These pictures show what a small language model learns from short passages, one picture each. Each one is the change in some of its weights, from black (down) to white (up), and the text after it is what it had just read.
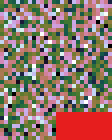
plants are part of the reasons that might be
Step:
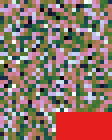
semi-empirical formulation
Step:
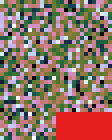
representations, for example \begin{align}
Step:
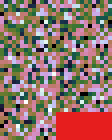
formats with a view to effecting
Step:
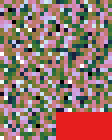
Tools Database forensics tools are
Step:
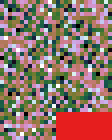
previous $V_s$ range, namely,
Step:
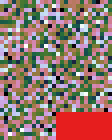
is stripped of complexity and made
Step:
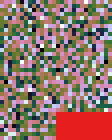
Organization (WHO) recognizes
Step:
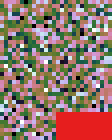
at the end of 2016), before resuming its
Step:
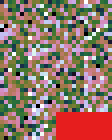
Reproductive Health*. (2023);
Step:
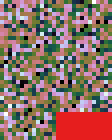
and Background Height. Input $\rho
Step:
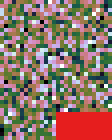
slight modification of the electric field, or by
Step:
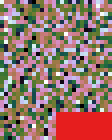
are placed on the Ag film. The
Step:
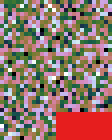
better grades than female students.
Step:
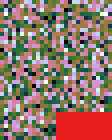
buildings. *Buildings*.
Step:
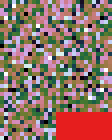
two iterative functions of Duffing Map
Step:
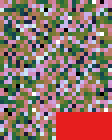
function, the Hamiltonian of the system within UCOM
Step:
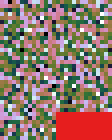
should therefore be endowed with more resources to enhance
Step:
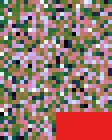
As with the other countries though, Polish policy does
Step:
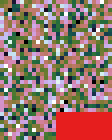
school effectiveness. This implies that private
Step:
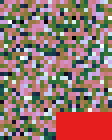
al. 2003). Instead, some
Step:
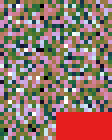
the teammates and all teammates
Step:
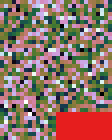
through an optimized synthetic procedure. Two
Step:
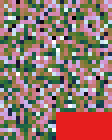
match the available age/sex compositions
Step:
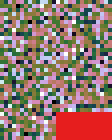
utilized in the experiments are illustrated as follows.
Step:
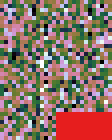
require \eqref{eq:linear} to include terms
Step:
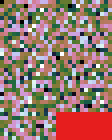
1988). Consequently, most women cannot
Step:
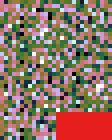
generated from two-dimensional neutronics calculations with
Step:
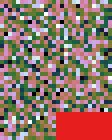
could not have designed his universal machine if his
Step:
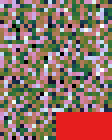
perpendicular to the preferential direction
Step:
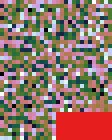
of 1 kW, established for cables in
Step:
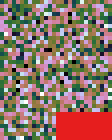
search for an optimal subset of features. This is
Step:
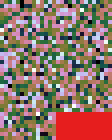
wires and brackets.
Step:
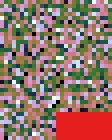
of the thick nanotube films enables
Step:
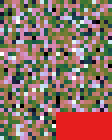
the measuring device knows which channel to
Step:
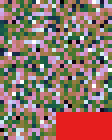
of data, which is the satellite
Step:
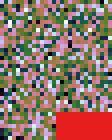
of them. Thankfully, educational technology
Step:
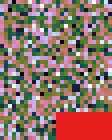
charge, yielding a finite electric field in the region
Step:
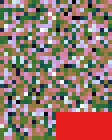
rejuvenates the skin,
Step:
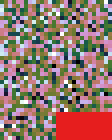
time. By the same arguments made for
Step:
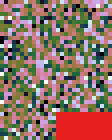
from the Systems fields in which many quality-based
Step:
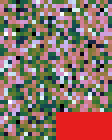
and additive noise $\xi_i$ with
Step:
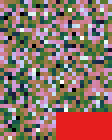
many active particles keep the same step as before or
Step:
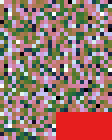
engineer works. The methodology used is
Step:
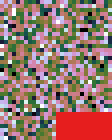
Institute for Climate Impact Research
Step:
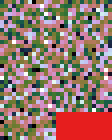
were examined for any postoperative complications
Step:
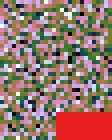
had not undergone hysterectomy or
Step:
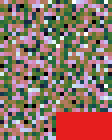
from the online information is necessary for business
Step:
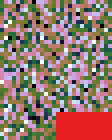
them are 384. To get the node
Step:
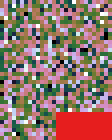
could better support these learners (Duval,
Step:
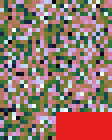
used as an anti-inflammatory and
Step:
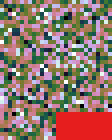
%modelling daily variation in rates.
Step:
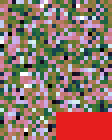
shape and amplitude of $P(k)$. For a
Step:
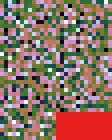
the dependent variable. The study relied on
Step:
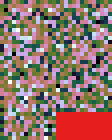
audit quality(Stoel et al.,
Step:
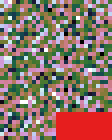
RNA molecules of length up to approximately
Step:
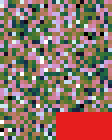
at midnight, \begin{equation}
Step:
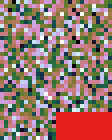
increases the rank of the involved relations and
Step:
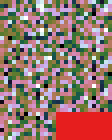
between the extrema; and (3) if the
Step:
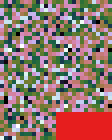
the equivalent width of the three iron lines at
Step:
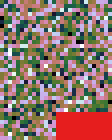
In particular, with a constant lifetime in the studied
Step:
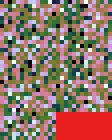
Keywords: Laos,
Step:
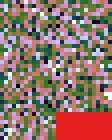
the motion of the vortex are illustrated.
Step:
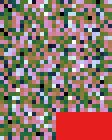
Data were collected using a structured questionnaire
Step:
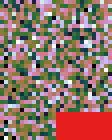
are larger than those of the gaze distribution.
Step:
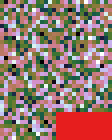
2018 Hekuran Sokoli
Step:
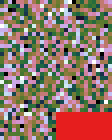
photon mass $m_A$. For example,
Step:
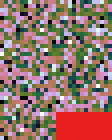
atoms and charges ranging from zero up to
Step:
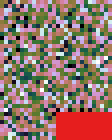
star, know thy planet'' has become
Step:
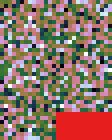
minimal cycle is the shortest simple cycle
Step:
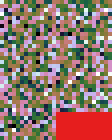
dr \wedge dv \cr & +
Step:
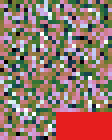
K deficiency (far below threshold level). The
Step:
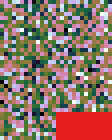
Commits} We observed that out of the
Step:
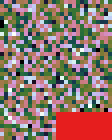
the Urban Areas: It is
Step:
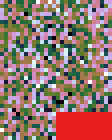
of the metric evaluation in the cluster. ⁵
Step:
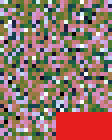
48 h. The pH of growth medium was
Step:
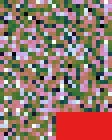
that choice of parameters reproduces only the
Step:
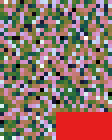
drop-out from learning mainstream
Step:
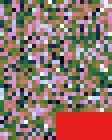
Sklyanin's original presentation of his
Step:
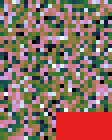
and lowered {\em from the left}, as
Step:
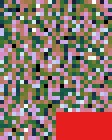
application method, and the lack of sufficient knowledge about the
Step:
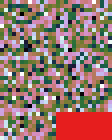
When the market is not mature, this approach
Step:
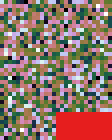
involved the answering of guided
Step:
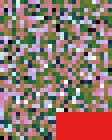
the fried plantain, of parts of the
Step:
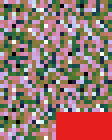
she rises to the occasion and
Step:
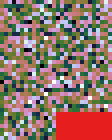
module currently includes the computation of X-ray
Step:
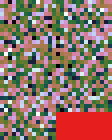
of the human body. The method of diagnose
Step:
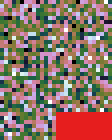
R^{-3/2}$ for constant mass. As
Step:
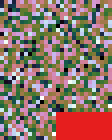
statistics, or ground-state degeneracy on
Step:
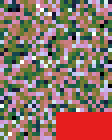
scores, which indicate "high level."
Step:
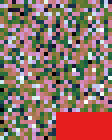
network structure. Unlike some algorithms, it does not
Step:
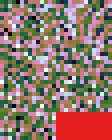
without (lower panel) inelastic contribution.
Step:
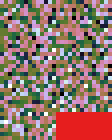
and workplace organization, and further calculations are
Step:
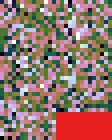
different sections. The report needs some improvements
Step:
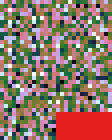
come under question. The consensus in the
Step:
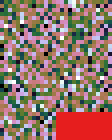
Dussart (1980), Shiel
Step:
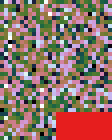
results are qualitatively different from earlier
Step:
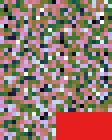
for example to mitigate capital requirements.
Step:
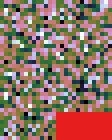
derived from Monte Carlo simulations
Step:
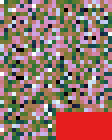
between public expenditure and economic development in
